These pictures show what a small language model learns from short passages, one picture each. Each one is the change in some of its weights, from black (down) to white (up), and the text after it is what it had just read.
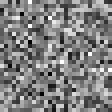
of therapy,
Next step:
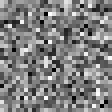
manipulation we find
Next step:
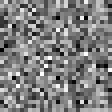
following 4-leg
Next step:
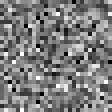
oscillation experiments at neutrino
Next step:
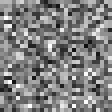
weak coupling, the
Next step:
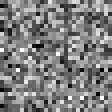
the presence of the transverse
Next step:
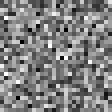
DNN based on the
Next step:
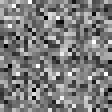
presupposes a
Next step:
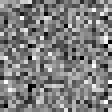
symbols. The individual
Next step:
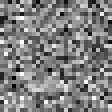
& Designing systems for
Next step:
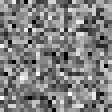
then defined by :
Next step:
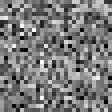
each pixel (or line
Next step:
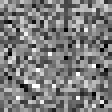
person might be.
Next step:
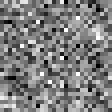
patient characteristics. Table 2
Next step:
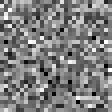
broad audience.
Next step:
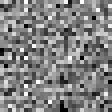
individually or in
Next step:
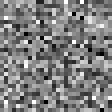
chemical compounds in the sample
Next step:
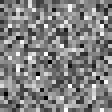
for iron and
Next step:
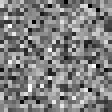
emotional relationships, anxiety,
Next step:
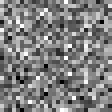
\times R \times
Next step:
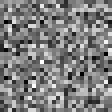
primary authorities responsible for
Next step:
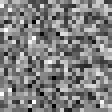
important property of computational
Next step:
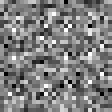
staining of both
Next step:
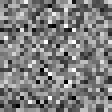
Kugo and
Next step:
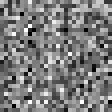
of affairs,
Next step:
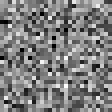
use in accordance
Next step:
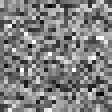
accessible in a measurement.
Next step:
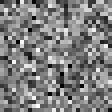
and the experiment study.
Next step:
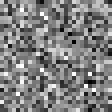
$D$ is large
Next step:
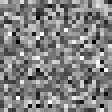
plasmon mode in agreement
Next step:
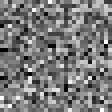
assessments into development planning
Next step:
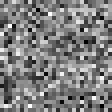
now calculate the quantum
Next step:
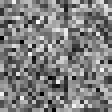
section of the neutral
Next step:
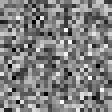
advantage of these projected
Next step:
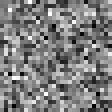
Recently, however,
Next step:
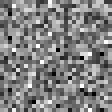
the interlinkages among
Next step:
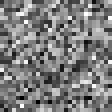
the second SN
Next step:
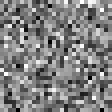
improved feed intake and
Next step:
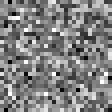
that knowledge was activated
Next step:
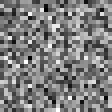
considered. The observed values
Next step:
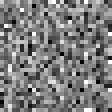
follows: Definition
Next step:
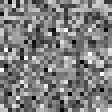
or chest height and
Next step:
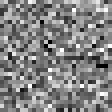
diluted before plating
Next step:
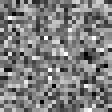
to be executed before
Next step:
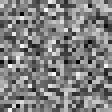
technology, particularly in machine
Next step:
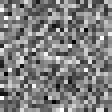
PDF uncertainties and
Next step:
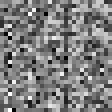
generate two separate views
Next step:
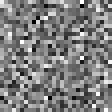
kernel size, and
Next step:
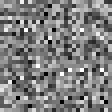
interactions with the core
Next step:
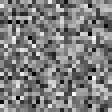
programs, which are detailed
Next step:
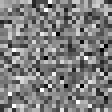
society is a basic small
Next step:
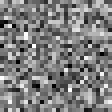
any model to be
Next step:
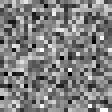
results of deterministic optimization and
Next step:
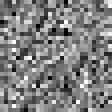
[1], we have
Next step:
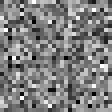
*Anal Chem*.
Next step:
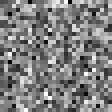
predict the next item
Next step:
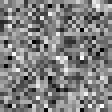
outside the classrooms
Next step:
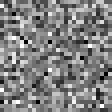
we developed a facile
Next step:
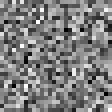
selection. This study,
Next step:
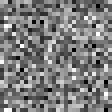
MRT growth,
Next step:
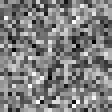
Similarly, we can define
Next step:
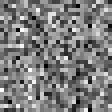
data, respectively. The
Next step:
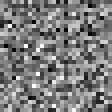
completely prevented. -
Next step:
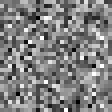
detected. M82 is
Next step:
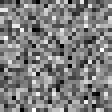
and SMU plan
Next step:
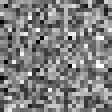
IPN annuli
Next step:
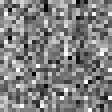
``` export
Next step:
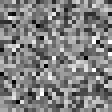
not so clear which
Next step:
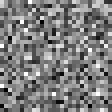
consisting of two heterogeneous
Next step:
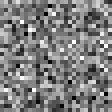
fluence is determined using
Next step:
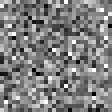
classified nodules.
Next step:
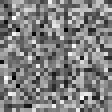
the main language of communication
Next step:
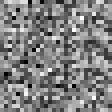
impact results in tangible
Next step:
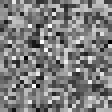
in progress have not
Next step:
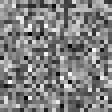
hairy solutions was
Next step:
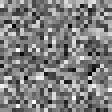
driving automation and
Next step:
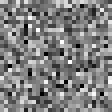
Contributions Plan,
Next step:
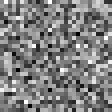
test enabled the evaluation
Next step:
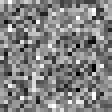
particular set of general relativistic
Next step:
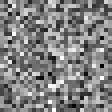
a study of the
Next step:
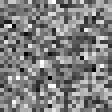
clearly seen in the
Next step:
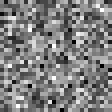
at low frequency regime.}
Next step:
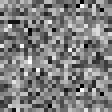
relationships, boundary conditions,
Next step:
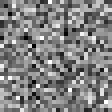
the benefits to a
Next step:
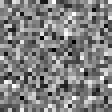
asymmetry}, a property
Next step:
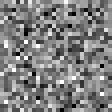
a heat tolerant
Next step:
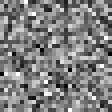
efficient tool. II.
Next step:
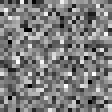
and Choptuik
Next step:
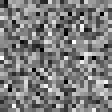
the kinetic coupling ${\cal
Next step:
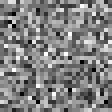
order to correctly describe
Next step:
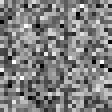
the form-factor
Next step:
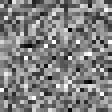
modelling. Adapted
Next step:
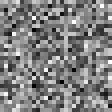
A and C of
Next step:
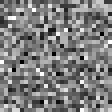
for the other fractions
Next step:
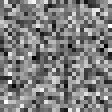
be a covering approximation
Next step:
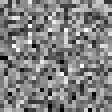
of English slang used
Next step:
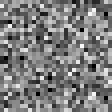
technological change has had little
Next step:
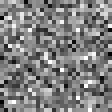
is safer for
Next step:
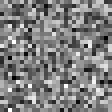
layer directly connected to the
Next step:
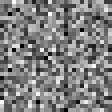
its superior properties. It
